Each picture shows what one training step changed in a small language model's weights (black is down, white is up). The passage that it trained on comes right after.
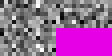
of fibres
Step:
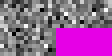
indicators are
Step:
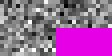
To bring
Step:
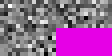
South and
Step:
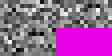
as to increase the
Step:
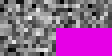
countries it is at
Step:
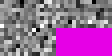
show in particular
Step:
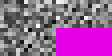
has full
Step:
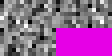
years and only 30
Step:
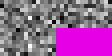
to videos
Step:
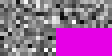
of brain
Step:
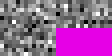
$S$ be
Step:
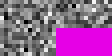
of $m
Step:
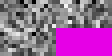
human studies have
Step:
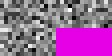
that are full
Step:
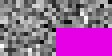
identificado que
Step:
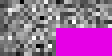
3. Results
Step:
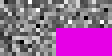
brake to
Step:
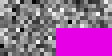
маъно ва
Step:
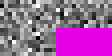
da oferta
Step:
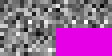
central charge
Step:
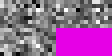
Av Est
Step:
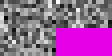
with a linear
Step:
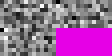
in enhancing
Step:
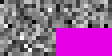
sequences was
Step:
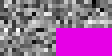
a referral
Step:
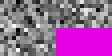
the thinner
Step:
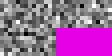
specifically on
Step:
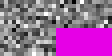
(with a
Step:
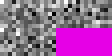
se presenta
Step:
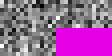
compute the complete
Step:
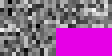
another value of
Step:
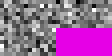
award of
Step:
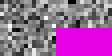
et al,
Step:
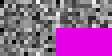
were noted in
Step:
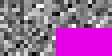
reports in the
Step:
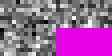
be a major
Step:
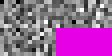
will play an
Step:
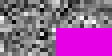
The fact that
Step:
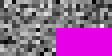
a CAD
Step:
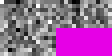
yang tidak
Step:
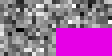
regime turns
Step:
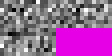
the lifetime
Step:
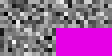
We prefer
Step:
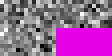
por el conductor
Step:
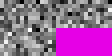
la relation entre les
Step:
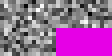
a una unión
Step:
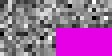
every 5.0
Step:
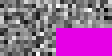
of attraction
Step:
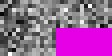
\square As
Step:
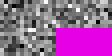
inequality for our
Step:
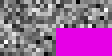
an individual may
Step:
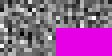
but later
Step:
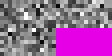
da Teoria
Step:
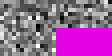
to identify which
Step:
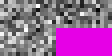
The pool should
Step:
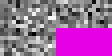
losses from
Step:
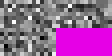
formed which was
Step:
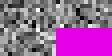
distribution was assessed
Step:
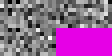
to another initial
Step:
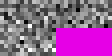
case of $r
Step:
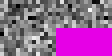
finitely presented
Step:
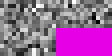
vez, como
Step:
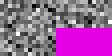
wave equation
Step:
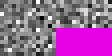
representations. We
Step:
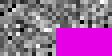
study aims to
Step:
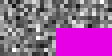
spectra are
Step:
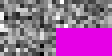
with distributed
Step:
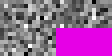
no longer possible
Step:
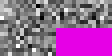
of the System
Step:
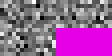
under Project
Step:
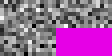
deposit rate
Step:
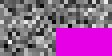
impossible to
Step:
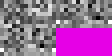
an appropriate
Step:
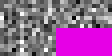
with $\geq
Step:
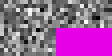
the coefficients
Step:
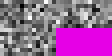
performance of small and
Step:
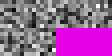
con pie
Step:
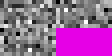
passing through a
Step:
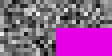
gland is
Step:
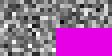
the specimen
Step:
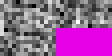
from the condition
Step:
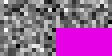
of complicated
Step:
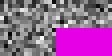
contributed to the
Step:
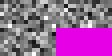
et al.,
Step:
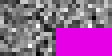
is positive,
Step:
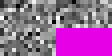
shared between these
